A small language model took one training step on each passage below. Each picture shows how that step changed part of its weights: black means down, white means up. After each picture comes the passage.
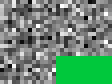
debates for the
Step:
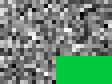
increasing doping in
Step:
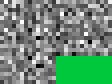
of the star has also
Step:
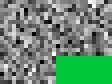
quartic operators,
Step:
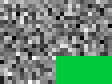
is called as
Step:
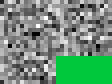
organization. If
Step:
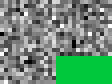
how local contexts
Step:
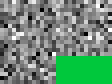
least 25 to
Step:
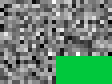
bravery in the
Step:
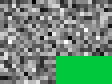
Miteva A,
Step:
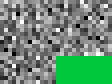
is the uncertainty scale
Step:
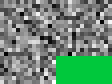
the downscaled
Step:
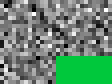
Zhou, H.
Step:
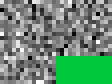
by a factor of 4 at
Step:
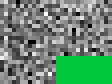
separation between the
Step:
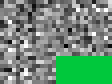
Assuming that the
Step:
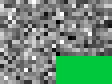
positivas con la
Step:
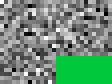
multiple neighbor
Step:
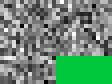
of coal bottom
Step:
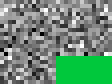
error on energy and
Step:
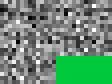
is more than that of
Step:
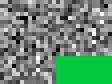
in fuel cell
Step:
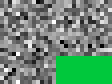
to controls, but
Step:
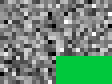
form proves us that,
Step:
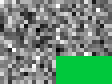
Nebula were
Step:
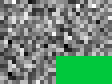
fact that cannot be
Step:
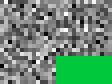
critical, and
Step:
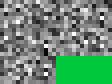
{author} {\bibfnamefont
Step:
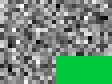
but also about physical
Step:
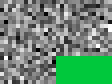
repository of
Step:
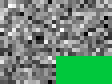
observed mass and width of
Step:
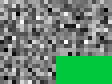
is the prevention of
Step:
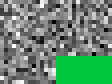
the disparate data.
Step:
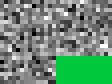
Data Processing}
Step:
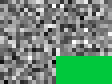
a potential health risk
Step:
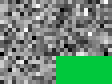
factors 2. The
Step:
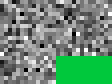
normalized or measured
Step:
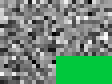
state that mechanical
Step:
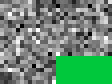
expressed CD3
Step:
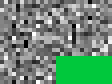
the vectors,
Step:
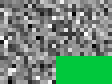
is proxy by
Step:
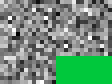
by a Wiener process
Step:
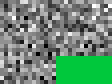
Gibbs free energy
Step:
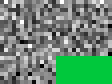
of its connection
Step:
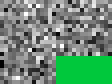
generalisable approach than
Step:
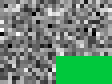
resolution over the full
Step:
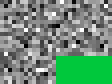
were evaluated. **Figure
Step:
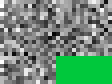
partial pressure of
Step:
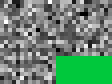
a micelle and
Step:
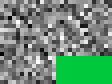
co-exist on
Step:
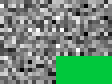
sample size of the study was
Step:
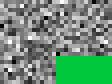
sample and ISSP
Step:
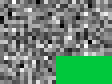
(c) a set
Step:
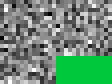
simultaneous to
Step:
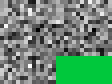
impact when given [33]
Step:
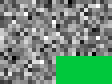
single BHTP
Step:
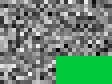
form a C convective
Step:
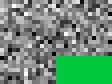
does not play a
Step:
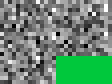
thermal gradient
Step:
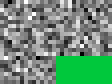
format. We then
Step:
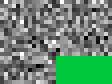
of the network. - A
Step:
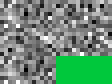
spin accumulation and
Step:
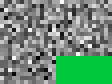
was demonstrated.}
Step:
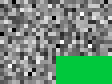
also request help
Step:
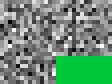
study that the conservation
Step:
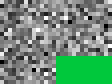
thus completely
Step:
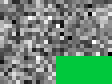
widely used in
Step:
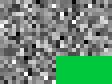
in silico,
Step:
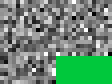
to their works.
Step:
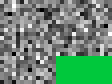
the gap height
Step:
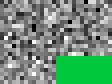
particles. Then,
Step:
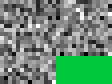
a branch but it
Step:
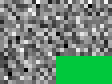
cannot rule out an
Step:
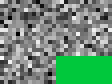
shift on $\Omega$
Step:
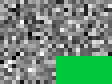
in this project, to import
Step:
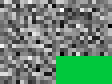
risk management in
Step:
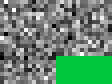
in experiments via this
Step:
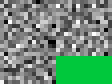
now, there has been
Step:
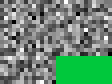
in a company
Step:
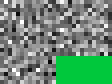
of island density
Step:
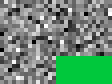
have introduced the
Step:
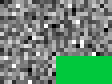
can be done with strong
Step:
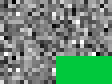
can be effectively modeled
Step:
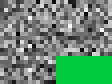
and AI across wide
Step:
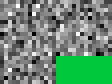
6: Clinical
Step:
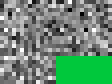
of volatile
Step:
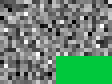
be fixed by physical
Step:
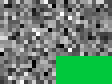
quadrature sum of
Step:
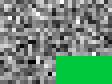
with multiple cellular
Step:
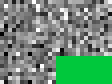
we thus understand
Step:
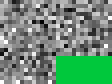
common name for
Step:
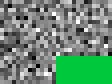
that the reads in
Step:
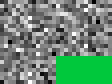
I will argue that
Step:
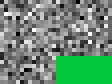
raw material price
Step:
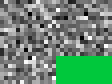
or time-resolved
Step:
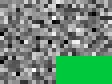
no direct or explicit
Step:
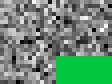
corruption problem
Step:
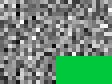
and μ_e is
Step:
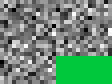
illustrated in
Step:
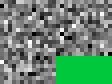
as in Scheme
